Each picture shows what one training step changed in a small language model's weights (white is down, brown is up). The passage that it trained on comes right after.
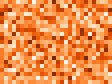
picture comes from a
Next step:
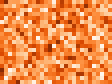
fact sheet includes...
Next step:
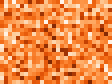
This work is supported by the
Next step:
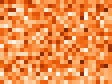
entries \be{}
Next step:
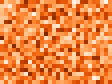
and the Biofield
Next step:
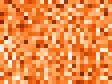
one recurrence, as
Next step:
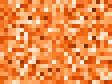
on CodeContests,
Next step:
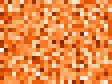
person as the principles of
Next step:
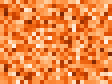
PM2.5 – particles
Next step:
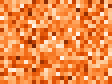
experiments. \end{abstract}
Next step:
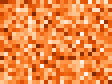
is not relevant for our purpose
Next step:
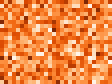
no contradiction. The
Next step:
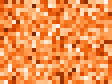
and violence. It is
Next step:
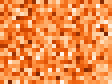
have known their original place, because
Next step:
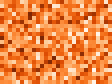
practical advantages, that
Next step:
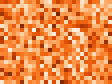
for this problem is to follow
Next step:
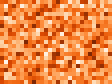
\end{equation} Here
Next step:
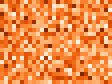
are non-zero multihomogeneous
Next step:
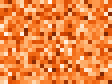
and their variation with different
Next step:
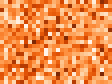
E(P_l \circ
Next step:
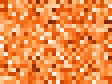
initiated a project to
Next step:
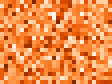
bags and metal
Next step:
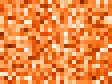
produced by the calculations.
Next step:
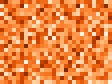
\endproclaim One
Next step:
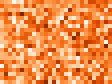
Y.S. contributed
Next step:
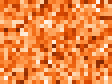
be obtained for $g \in
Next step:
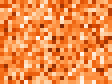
(Fig.1a and
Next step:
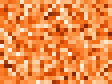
of irradiation (see
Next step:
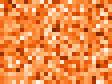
where $f(y)
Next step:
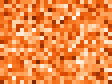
is reversed for the case
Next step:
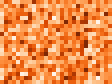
Scientific Research (No.
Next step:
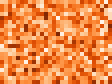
given by \begin{equation}
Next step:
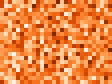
reinforces this,
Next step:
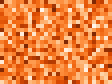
our study, we found no
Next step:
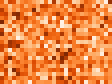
a neural network that uses
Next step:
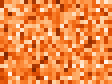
might be to have a parallel error
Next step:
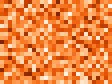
with the weak learner and
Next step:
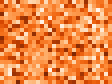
that commitment has a positive
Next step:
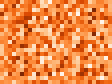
review and analyze savings
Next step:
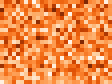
the theorem on a monotone
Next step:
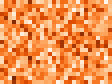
on the individual’s behavior,
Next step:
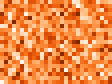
different media, primarily
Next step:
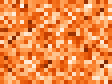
of $\mathtt{K}
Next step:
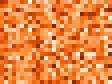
\ref{sec5}, we
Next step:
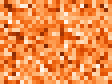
from 80-nm thick
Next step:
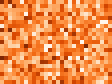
capacity to learn, but
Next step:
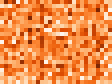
Insurance on average in
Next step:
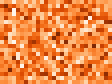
safely eliminated
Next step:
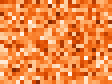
not only the challenge for each
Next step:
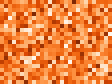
two possible notions of generalization
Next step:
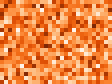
and perform exceptionally well
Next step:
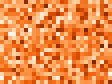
called $G$-invariant,
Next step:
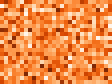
when $\lambda=1$. The
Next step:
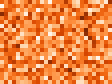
their species and creating
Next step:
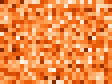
signals for the same gate
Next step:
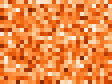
a partner) but also
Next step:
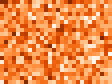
the Lorentz invariant
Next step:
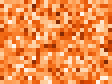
phase, boron could be
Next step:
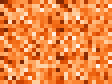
potential contains only one relevant parameter
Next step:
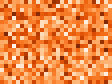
identified several areas that present
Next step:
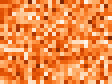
$\eta$ plot is our
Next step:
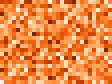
not correspond to the development of proper
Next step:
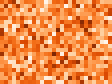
perfect dielectric,
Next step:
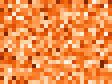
\partial t^*} =
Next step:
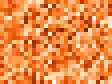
- \alpha$. Then $\eta
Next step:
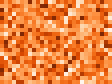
$i > 0$, the long
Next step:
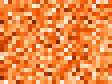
a narrow problem. In the
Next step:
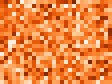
issue of capturing the
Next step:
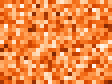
While we focused on the
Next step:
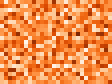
which helped us to improve the
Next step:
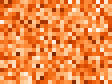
are usually called a weak
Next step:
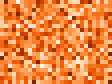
have chosen for Figure 7 the case
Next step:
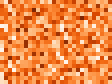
a good tool to investigate the
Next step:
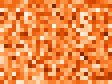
these include speech acts of
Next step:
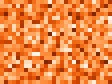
the part of the spectrum that has
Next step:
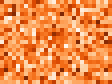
of GCRs. There
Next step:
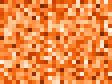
for all $i$ by the
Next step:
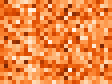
2. Descriptive
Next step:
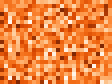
defining geometrical size,
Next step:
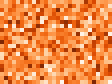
have equivalent limitation of accuracy
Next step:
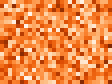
the leading causes of
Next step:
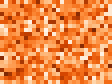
make this method a useful tool in
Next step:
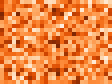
monolayer. The top
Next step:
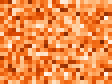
positive carriers. - The
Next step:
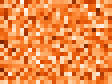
for generics. Conclusion:
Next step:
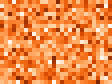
$t$ may tend to
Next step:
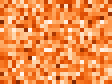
computational domain, initial, and boundary
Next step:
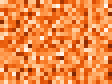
on these new tiles.
